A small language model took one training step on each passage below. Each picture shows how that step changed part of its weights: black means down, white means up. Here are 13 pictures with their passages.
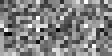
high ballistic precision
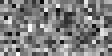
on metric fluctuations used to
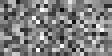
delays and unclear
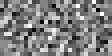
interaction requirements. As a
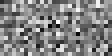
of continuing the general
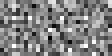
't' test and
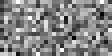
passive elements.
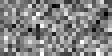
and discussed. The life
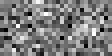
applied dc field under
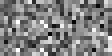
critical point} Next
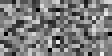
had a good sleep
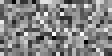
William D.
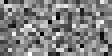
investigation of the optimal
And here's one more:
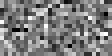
be executed.
